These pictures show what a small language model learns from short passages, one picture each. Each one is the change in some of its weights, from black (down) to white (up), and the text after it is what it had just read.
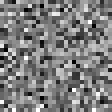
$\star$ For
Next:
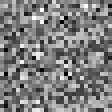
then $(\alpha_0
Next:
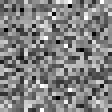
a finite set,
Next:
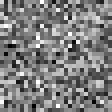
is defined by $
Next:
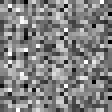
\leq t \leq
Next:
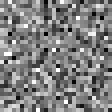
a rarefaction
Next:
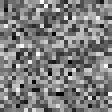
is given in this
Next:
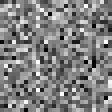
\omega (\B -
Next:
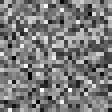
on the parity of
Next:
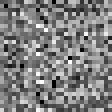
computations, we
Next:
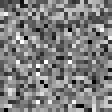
the roots of
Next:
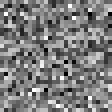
that the endpoints
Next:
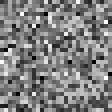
We say that a
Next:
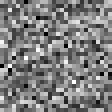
assertion. It
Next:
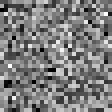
and constraints into
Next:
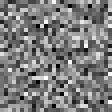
sur un tore
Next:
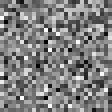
we derive that
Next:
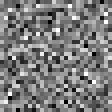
equivalent to problem I where
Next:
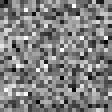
professor of
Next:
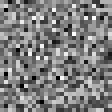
each $x\in
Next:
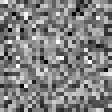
all multipliers
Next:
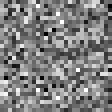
ideas presented
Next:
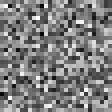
Therefore we can
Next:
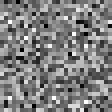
a constant $L$
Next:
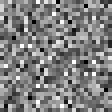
and hence $T$
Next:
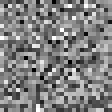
cap defined as the
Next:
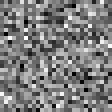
fact, LIP
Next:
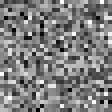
$P$ is a
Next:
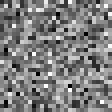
planes ${\bf
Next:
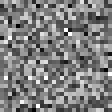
system of multiplicity
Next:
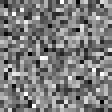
Consider the case
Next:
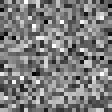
the theorem: Let
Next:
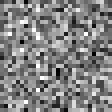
\tt \def
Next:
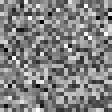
list, and such
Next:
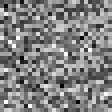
the expression
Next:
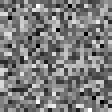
shown on the left of
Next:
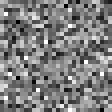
with fixed determinant we
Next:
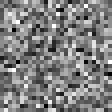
The Springer
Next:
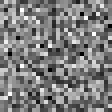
nice properties of
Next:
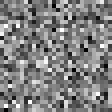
is surjective if and
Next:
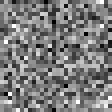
are efficient methods
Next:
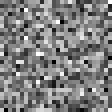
interdiction is
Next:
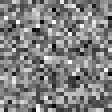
parts formula) the
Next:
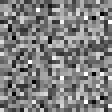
as such in step
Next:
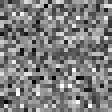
an important
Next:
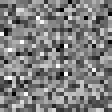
for Model
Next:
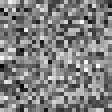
the maximal subgroup
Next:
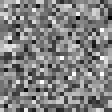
finite difference method
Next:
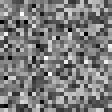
We shall need to
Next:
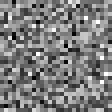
V $$ is an
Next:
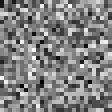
bases theory for
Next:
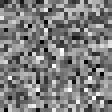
that there exists some constant
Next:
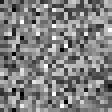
if, for all
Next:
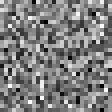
curvature satisfying
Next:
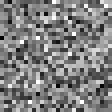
free and to be
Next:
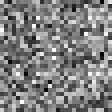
larger or equal to
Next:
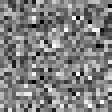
in real-time to
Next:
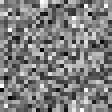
lower case and
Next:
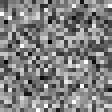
of ${\mathcal D}$
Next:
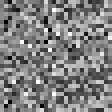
only need to prove that
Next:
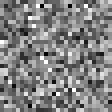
to the point where
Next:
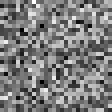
the theory of the
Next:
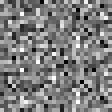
0$ for all
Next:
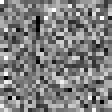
connection between
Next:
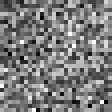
the following lower bound
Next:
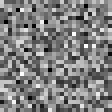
of $I^{\bar
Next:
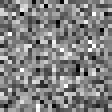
el al.
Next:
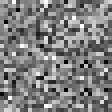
similar way, we can
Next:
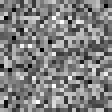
and we obtain the result
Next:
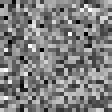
the point and the second
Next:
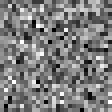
0}$ making it
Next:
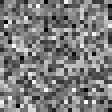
where $i \leq
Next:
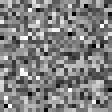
point orbits of
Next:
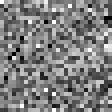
other hand, for fixed
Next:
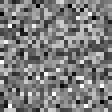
the respective
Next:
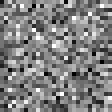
\Rk The
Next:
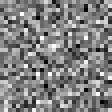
naturality. Thus
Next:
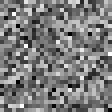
uniqueness for
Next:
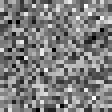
any finite atomic
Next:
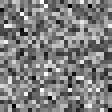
the union of
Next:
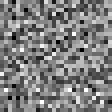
b$ for some positive
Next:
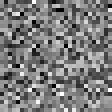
By using an invariant
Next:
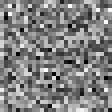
interval $\left[
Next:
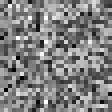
ideal array.
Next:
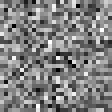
Existence result
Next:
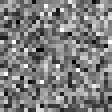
substantial topic
